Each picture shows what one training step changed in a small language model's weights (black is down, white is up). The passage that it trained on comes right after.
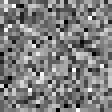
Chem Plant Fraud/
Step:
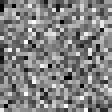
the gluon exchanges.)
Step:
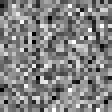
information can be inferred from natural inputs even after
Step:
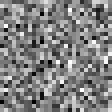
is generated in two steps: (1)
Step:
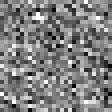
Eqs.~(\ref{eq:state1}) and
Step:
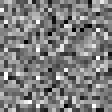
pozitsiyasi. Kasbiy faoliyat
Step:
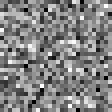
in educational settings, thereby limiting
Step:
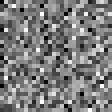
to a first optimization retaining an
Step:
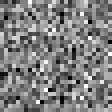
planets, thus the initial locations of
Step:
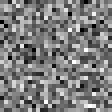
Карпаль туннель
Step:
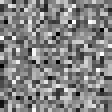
magnitude as the classical radius of the electron
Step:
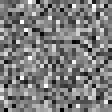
создания карты, система
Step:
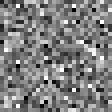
etish orqali barqaror rivojlanishning strategik
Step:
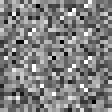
proximidade da norma de direito à
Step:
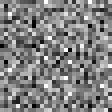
ein. Abbildung 1:
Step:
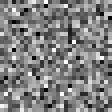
grain boundary, when combined with a
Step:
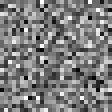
viewed as an $F$-term with a
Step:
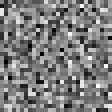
of zeros of $p$. This is
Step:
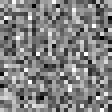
Geográfico, em 1939.
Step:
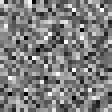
is deduced from \element[
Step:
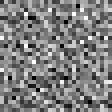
shall be simply called a \textit{quantum
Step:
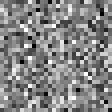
of quasiparticles bound to the multiple
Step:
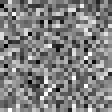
the parameters of the two-component model
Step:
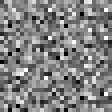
interesting for future work to investigate such high order
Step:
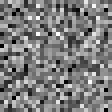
Projekttag Januar 22
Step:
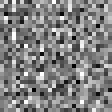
die als card stack zijn
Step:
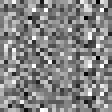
гендерных равноправных
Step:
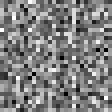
and anti-quarks into the final state
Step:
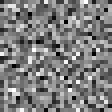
form a cycloid structure with a wavelength
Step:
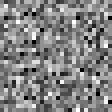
таких личностных качеств, как
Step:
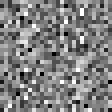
\appendix \section{Derivation
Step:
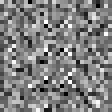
and produces a more uniform field distribution at the
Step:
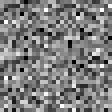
рослини актинідії
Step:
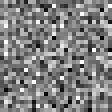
not necessarily expected to make any difference.
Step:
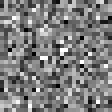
is propagating from bottom to top. The
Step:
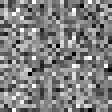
o proximidad característicos de las
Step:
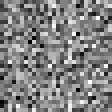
whose net effect is the strong suppression of
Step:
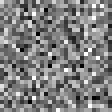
in [\tweco/\thirco]
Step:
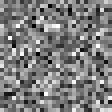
(ограничение развития, мм).
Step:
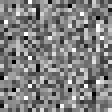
is proportional to the square of the initial
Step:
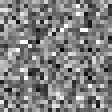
qui contribuent à cette situation. Conclusion Les
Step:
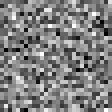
project that at 300 fb$^{-1}$, the
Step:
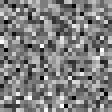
lo que estoy recibiendo”
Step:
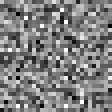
Confédération suisse
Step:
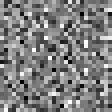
está atuando como advogado de
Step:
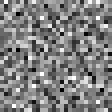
فسادا خاصاً
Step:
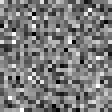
v_k^{\rm out} \partial
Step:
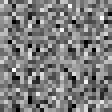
ولو كانت بنفس
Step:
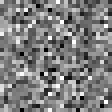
jarayoniga muayyan falsafiy
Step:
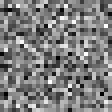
organik moddalarsiz tasavvur
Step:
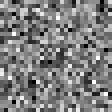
along the vortex tube. However, in
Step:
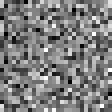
матеріали, комп'ютерна
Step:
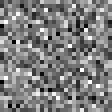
not only of individual historical personalities
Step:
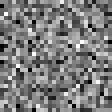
the group velocities of both oscillations
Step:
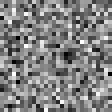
meinte, dass pädagogische
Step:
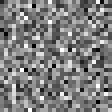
° corner without reflection. Through
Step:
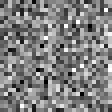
etar", "Til masalasi",
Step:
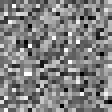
sens que sous le couvert des
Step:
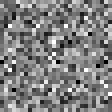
uso. A edificação deixou de
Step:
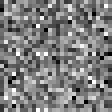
vacuum energy, or equivalently by a cosmological
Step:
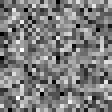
numerical analysis and simulation in the present paper are done
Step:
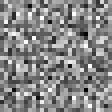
کھڑے ہو کر
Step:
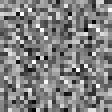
oak. Speeds in
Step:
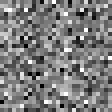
и тем самым способствует
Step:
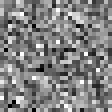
BRASIL. Ministério dos
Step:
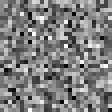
is ~0.5-1 Volt and
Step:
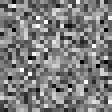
locking pulses around 10
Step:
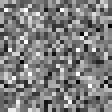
objetivo. Método Precisión
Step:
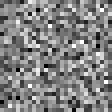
concluded that the definitions of the environmental
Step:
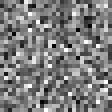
O. – Doctor of Pedagogical Sciences, Professor
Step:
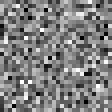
fermion loops. Parametrization of
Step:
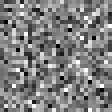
with the obliquity adjusted so
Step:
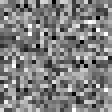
dídá ẹmí
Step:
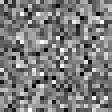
of Cosmic Physics, Astronomy and
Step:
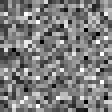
yo'nalishdagi faoliyati uchun
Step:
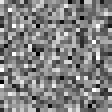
mean value $\overline{\Delta\theta}$, as
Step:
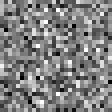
and our Hartree-Fock code
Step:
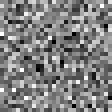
clusters where $r_{M200}<c
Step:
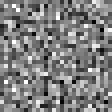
with deeply nested structures comparable
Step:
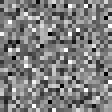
Ces notations permettent de
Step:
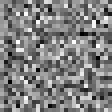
через осягнення Блага
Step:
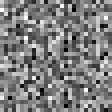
et celle des rôles, nous
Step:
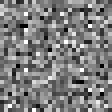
The mobility and endurance
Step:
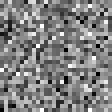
the hidden scalar decays 100\%
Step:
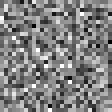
$\alpha$, that of communication among threads
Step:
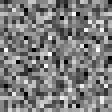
Sir Herbert Cook, and after
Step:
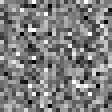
a maximum error of 0.14 in spectral indices
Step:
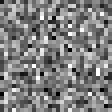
atom to a spherical cavity of radius
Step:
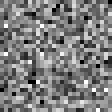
weight of the primer spectra being 10.
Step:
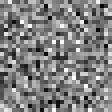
the timing difference conveys some information
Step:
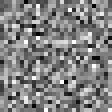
stimulated amplification process. In particular,
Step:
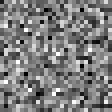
reservoir. The same probability distribution may
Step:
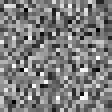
in power have been achieved in FPGA
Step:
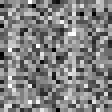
occurs at even shorter times in
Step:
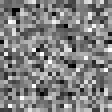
et la maîtrise des données sont
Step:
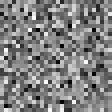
la enferma”, pues, ante
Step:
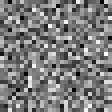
\begin{equation} \gamma =
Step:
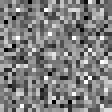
esquema corporal, por lo que se
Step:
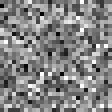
25 tipos de forrageiras ao
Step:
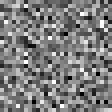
baryonic spin parameter is expected to be smaller for
